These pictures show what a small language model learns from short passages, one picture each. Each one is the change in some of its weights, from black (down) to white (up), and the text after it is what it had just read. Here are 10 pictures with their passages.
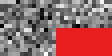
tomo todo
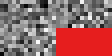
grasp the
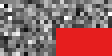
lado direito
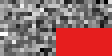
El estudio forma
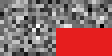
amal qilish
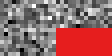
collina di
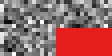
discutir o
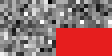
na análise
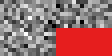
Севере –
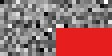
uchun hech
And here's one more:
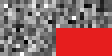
geral. O
